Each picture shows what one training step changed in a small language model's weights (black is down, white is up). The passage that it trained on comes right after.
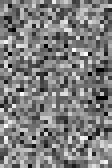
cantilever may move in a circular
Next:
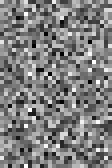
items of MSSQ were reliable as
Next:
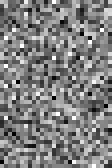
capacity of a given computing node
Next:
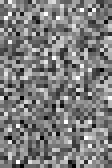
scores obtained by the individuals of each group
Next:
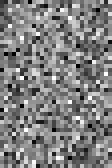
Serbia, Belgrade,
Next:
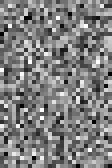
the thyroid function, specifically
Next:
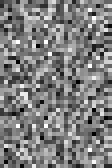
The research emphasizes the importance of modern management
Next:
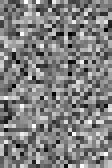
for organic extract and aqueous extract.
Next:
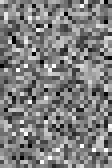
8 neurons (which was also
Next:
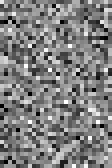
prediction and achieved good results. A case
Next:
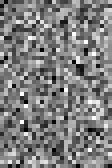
the adhesive. As the
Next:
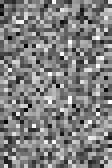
the presentation of historic sites throughout the
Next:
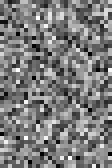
which aims to mathematically describe the
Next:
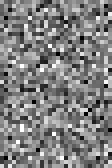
features that may deviate the definition
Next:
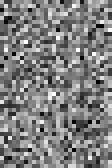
payment channels together with digitalization, which
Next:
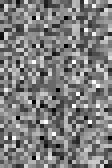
and suggested the use of these three
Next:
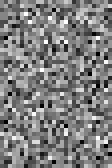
increase the nominal luminosity
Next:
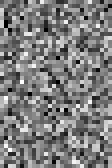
or not doing cataract surgery were
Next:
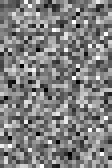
and residual flexural stiffness
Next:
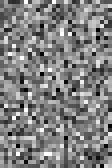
of Indian youth who are facing the
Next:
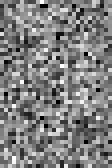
University, Qinghai shifan
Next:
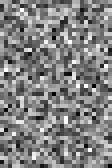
reflected their vision to lead in the development
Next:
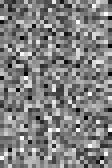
the system. The configuration and layout
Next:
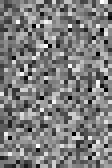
ammonia/hydrogen mixture ratio
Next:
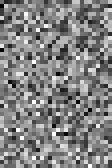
the attempts to explore and control this
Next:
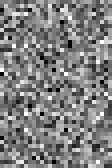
filling the life of an individual and
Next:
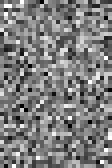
transaction services would influence on reduction of
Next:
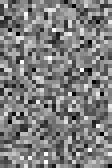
just the receivers of knowledge. Information
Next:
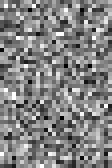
monitored by a doctor to avoid
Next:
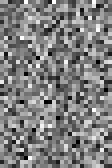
of interest. The handling Editor is
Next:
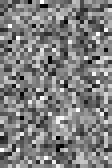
Porru, E.;
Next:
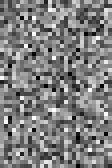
2011). The high abundance of this compound
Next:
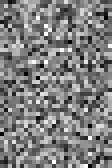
which could help researchers to develop safe drugs
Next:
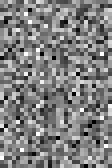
increased and GDP decreases. It can be
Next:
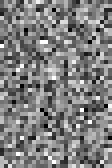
in DNA content in the gill
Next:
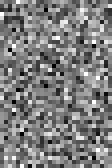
These measures are essential for preserving
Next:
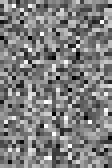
discuss and share their implementation approaches to data
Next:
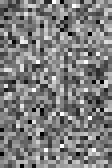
plants of Indian *Materia
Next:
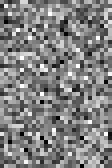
students who are interested in cultivating
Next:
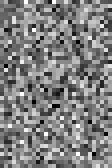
of a 12 days preculture were
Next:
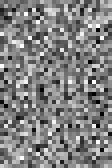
kindness to a poor sheikh or
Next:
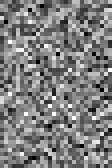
incurred a cost of ₦
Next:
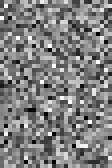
h as the standard reaction time, the
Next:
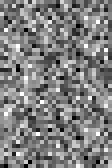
are already attached to almost
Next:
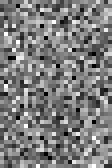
use of chemical fertilizers which are
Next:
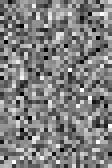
which translates the objects in code to
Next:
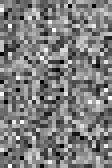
Histopathological studies have revealed
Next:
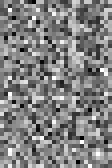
Table 3: Direct effects B
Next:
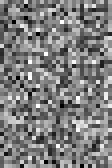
at lower potential, supporting the coordination of
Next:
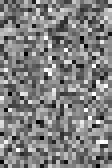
frequency. However, caution is
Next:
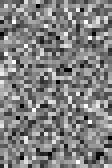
to find out the effects of
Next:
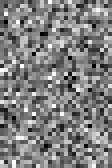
It is an autosomal recessive
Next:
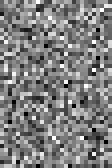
in Ca²⁺ signalling,
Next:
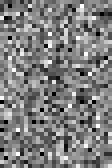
their livelihoods and
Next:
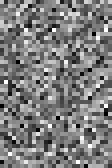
of an autonomy level 2 application. At
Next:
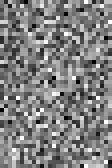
exercises in song teaching?
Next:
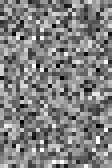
Deliverable details Work Package
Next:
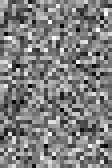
needed. References - Kropff
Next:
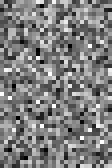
serotype causing infection.
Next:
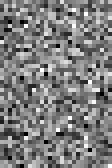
facilitators should pay attention to the main
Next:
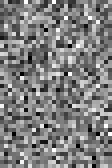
of Artificial Intelligence (AI).
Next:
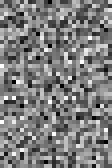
techniques such as regression-based analysis.
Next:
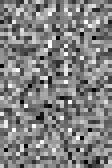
to foreigners staying in Poland
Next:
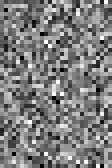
Indonesia '*kamu
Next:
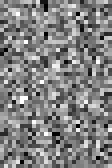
joint consultation and formal approval between
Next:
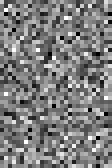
path of the Z-folded
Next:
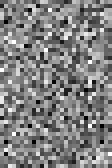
UN's SDGs,
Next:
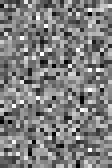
and the challenging environment the workers had to
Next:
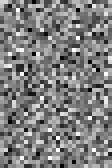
Mr. Dattatray
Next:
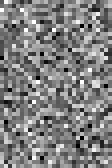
of crude oil contaminated soil
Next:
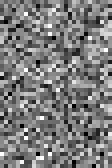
input to the aforementioned
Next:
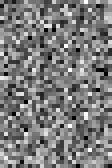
the gain. Various structures have been
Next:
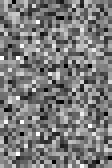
pattern can be corrected by transforming
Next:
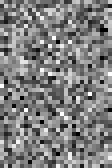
contributions to the criteria, defining how you
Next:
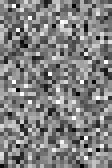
that will be listed. Managing these
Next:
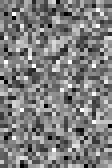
processed broccoli stalks described
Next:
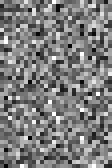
type of product grouping must be informed
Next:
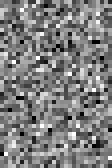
shows that the average route acquisition latency
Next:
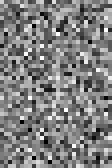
values as function of distance along X and
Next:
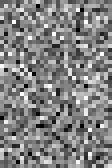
to confirm the answers, it is
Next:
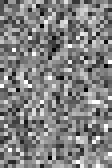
combine Thai traditional design with
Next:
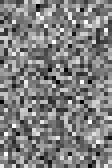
to play the role of "net security
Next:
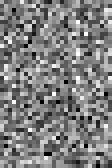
if two cycles with different DFs
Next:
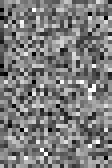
ELEPHANT IN THE
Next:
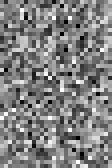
a lot has already been achieved -
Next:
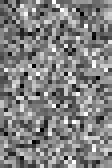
illustrative photos taken in the field
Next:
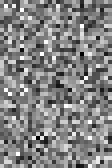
will be invited for focus group interview
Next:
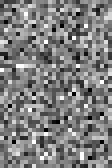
it has become increasingly recognized as the most
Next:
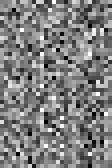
for CPA panel Fig.
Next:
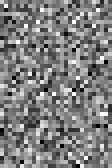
legal and economic questions and problems that need
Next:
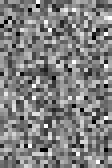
agglomeration, minimizing the
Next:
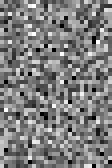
Asia and Africa ➤
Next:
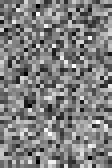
to the mixture laws. Here, a
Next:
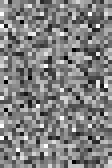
containing CMTG or
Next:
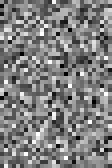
the denuclearization of the
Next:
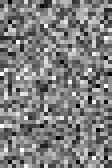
(residential buildings) can control
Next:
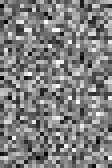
structural syntax of the target code base
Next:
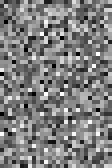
research works including Nishiyama
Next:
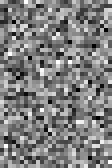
policy); - controlling (control
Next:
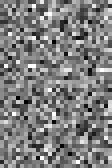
discussion around the meaning of tossing
